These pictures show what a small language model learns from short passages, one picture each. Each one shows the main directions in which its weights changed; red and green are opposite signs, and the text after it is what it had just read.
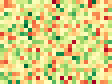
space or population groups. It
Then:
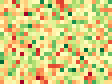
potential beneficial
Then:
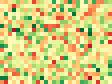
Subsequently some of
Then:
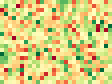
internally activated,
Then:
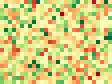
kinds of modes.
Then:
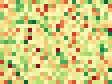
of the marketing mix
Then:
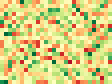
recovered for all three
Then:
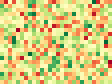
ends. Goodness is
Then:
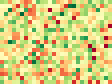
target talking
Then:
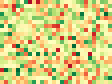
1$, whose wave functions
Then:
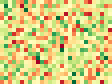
to test the networks does not
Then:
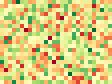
A. Sale,
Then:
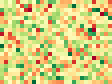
value. The last parameter
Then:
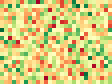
is a rule-based
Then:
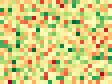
in the global events
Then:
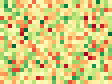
the author to the present
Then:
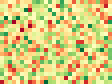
released on heating,
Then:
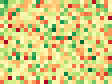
radius $r$ is a
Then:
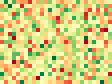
working with the remains.
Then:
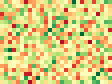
on domain knowledge that makes
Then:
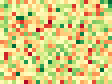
subjective experience, when
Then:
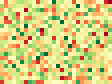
about political issues
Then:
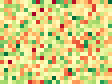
non-collinear magnetic order
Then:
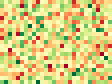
and to eliminate
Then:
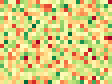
recording scheme. For
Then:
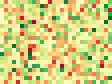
be used as a first line approach
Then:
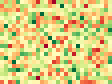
the CE recognition
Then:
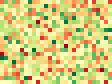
abstract is available
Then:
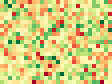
work can be looked into
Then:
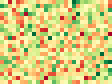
in forbidden
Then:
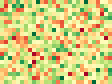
are usually generated by
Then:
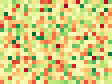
robots $r
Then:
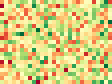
revisited: from
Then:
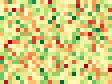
be rejected in both cases
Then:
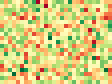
gauge theory, and
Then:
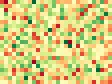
a result, one develops a
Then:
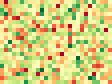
application, and it can be
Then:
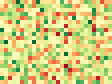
and momentum are the
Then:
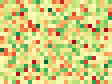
within a release. -
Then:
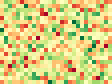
performing fits to the
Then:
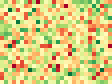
mass, with $0 \le
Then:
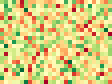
to tune both the
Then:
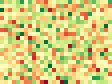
has almost flat
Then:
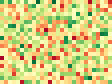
smoking group was
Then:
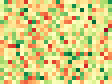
Let the slab have cross
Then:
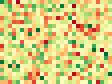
in the future.
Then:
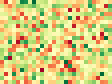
this, a study of the
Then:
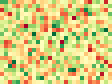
not exist for the direct relationship
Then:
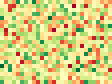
the cooler MS
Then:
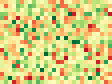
analysis of this variable on the
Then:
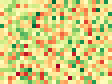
and nebulosities,
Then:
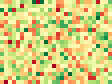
occupancy, and be
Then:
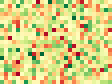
quantum computing that derives
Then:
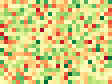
of website-based
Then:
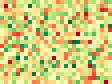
the four-dimensional
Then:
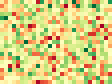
Agree (A),
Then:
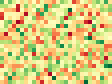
of yogic practices
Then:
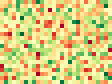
of an ejecta
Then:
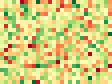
or absorption of such
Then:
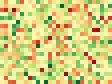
segmentation. The model
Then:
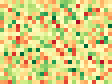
variable used for finding the
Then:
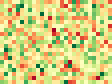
density thermal wings of the
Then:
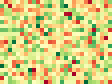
mass bounds do arise from
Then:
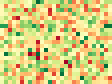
facilitate lower
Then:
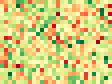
his proof, we
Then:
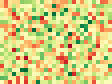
superconductors, the
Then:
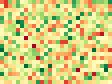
in time. Using equation
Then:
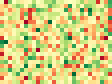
ensemble effectively
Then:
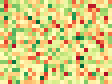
Labs have the potential to
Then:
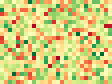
faculties in a more
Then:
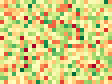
the different phases, to
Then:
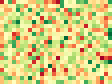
than going for higher
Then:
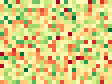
proposed method with other existing
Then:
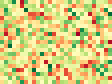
to IR-finite
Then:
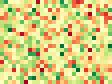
activity of the title
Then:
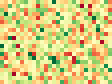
beget, offers a
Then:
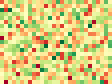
patients with multiple
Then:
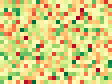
Using Health Data
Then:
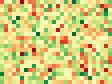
Confidence gives them
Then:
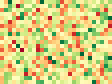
provides a preliminary
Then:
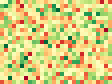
of knowledge management has been
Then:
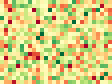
= pole location -
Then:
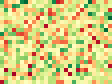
becomes additive,
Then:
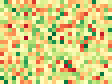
further away from the
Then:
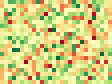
and Rosalba
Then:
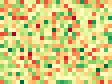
given by $$\rho =
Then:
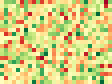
them difficult to decode
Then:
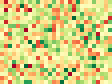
remains to design readout
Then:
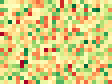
regions, so rice from
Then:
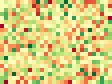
blocks, and a specific
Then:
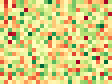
with regard to their potential for
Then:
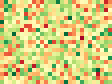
a message toward the
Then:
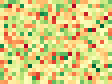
the scarcity of such
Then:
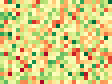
74$ Hz for a
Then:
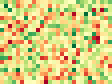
the HBD concept in
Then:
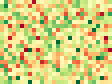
the effective heat equation that
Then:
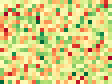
biodiversity and traditional
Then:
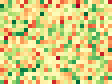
expressed in tecu
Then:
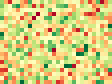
pronounced as
